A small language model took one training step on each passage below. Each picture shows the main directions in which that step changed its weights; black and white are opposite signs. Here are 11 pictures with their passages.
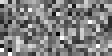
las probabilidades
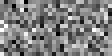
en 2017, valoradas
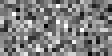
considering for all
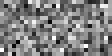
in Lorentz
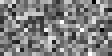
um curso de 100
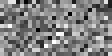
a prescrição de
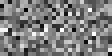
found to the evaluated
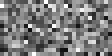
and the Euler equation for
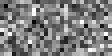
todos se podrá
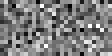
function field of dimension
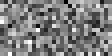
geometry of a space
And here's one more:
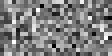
such $S$ and
